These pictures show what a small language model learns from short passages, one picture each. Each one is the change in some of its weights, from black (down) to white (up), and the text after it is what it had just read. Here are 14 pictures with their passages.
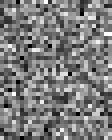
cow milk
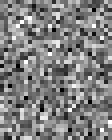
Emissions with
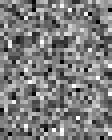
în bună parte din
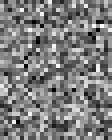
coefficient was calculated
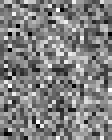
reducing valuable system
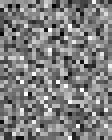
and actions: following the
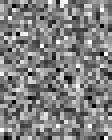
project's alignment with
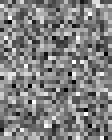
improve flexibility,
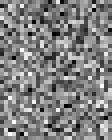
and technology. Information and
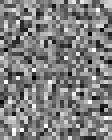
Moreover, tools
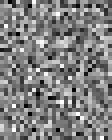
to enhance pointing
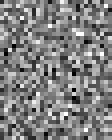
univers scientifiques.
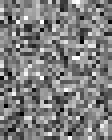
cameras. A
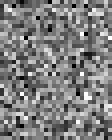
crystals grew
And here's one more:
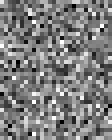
which attention may now
